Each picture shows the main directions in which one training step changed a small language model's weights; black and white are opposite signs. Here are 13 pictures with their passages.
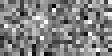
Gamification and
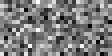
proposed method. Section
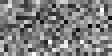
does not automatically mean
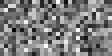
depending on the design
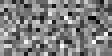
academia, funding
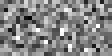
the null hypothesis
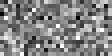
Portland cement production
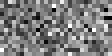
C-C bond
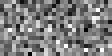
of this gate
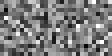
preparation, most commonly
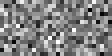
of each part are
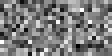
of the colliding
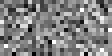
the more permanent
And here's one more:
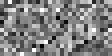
well known in the
